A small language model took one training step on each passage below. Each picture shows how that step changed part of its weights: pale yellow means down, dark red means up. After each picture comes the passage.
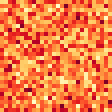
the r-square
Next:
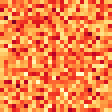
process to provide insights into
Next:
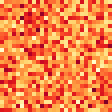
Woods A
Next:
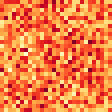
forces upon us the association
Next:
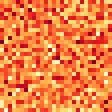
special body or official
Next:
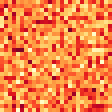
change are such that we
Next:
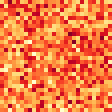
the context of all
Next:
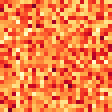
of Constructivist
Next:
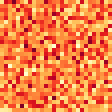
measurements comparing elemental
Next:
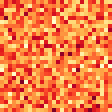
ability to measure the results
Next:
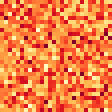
deal with the negative effects
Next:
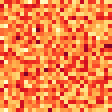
and potentially RBS
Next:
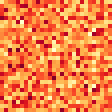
Science core subject. This
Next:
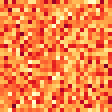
provided remedies for
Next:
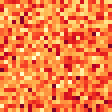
can be done by finding
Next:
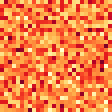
impact of stress are
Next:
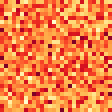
due to the high technology
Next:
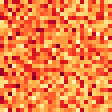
strengthen stakeholder relationships and
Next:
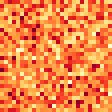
will be reflected in
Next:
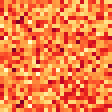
are a process in which
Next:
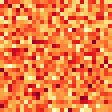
up to the ability to
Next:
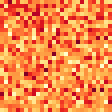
the RVE and
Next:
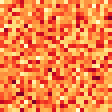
improve their living conditions.
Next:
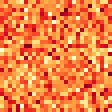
example, Angola
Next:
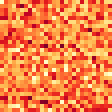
Creative) Brand
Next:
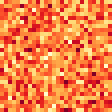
Favour and
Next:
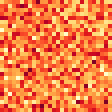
Management GIM -
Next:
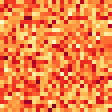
example, Intel has
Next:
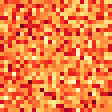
co-polymer was
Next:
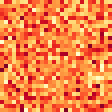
Determine if results
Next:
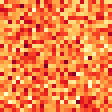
MOSFET model
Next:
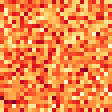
should be at the heart
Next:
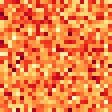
methods and engage in professional
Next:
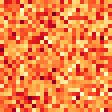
us detect the parameters of
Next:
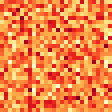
like openFOAM
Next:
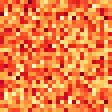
points E, A and
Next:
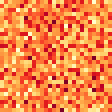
Test Normality Test
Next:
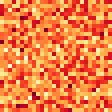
= 1$ m with
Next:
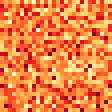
as, in spite
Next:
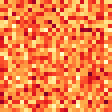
empowerment and level
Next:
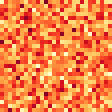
Jim Wren,
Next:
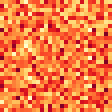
at a high risk of
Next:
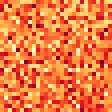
of distilled water
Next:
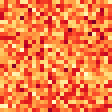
Per Second PRB
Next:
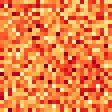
in hospital and their parents
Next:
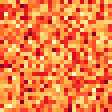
¹, Adam
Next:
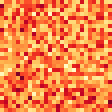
which is essential in forming
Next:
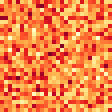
papers in reputed national
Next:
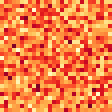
Factors influencing
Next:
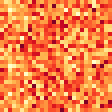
cumulative impact
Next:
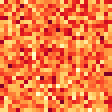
filtrate by
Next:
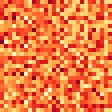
risk, making them an
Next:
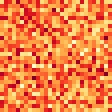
communication networks in promoting
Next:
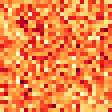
with diarrhoea and
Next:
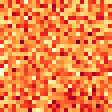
into one who may be
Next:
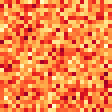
and the seeds,
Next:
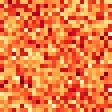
the final thermal strain
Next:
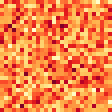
be close to 0?
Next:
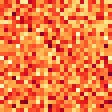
composed of 17 reviews
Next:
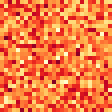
the thaw period,
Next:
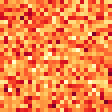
Sensing and GIS
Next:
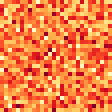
thus far is proposed as
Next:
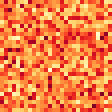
no price inflation was
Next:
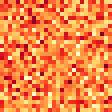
life satisfaction in spinal
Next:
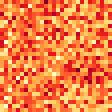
soft constraints by expert A
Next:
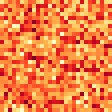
these have excellent
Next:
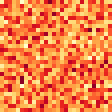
From the results of the
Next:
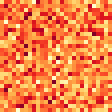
Table 2: PV
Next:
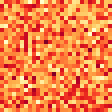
and family members from
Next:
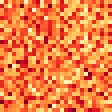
Solar hot water
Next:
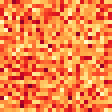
direction, two different projects
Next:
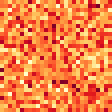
(\alpha_t +
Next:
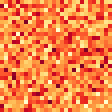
to increase the availability of
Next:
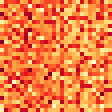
errors, second language
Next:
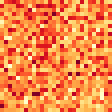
first hypothesis of the
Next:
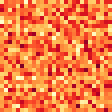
1. Piston
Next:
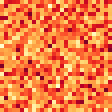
algorithms [4],
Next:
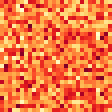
no matter how many different
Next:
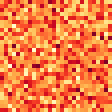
facilitate the systematic organization
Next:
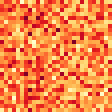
The authors declare that
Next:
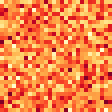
Lee, K.
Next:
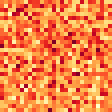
during January 2019 to March
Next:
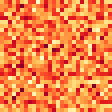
antioxidant properties.
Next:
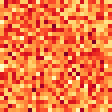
property rights of service
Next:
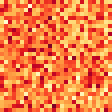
Under the section research
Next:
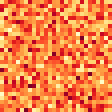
include real velocity considering
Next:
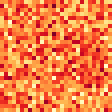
on the criteria of being
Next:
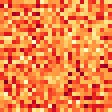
in which understandings of
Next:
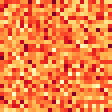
implies that individuals who view
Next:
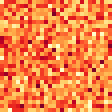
identify factors influencing
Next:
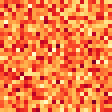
controlled group has correct English
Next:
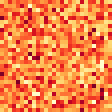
source of funding for investment
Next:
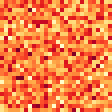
social networking sites are
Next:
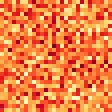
discussed under the theme
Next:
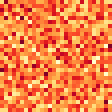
luminance and
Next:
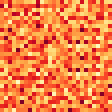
in what areas do
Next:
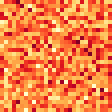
own digits by certain
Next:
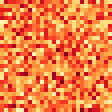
panorama demands that
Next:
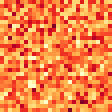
understand English will not be
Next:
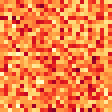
market overvalues their
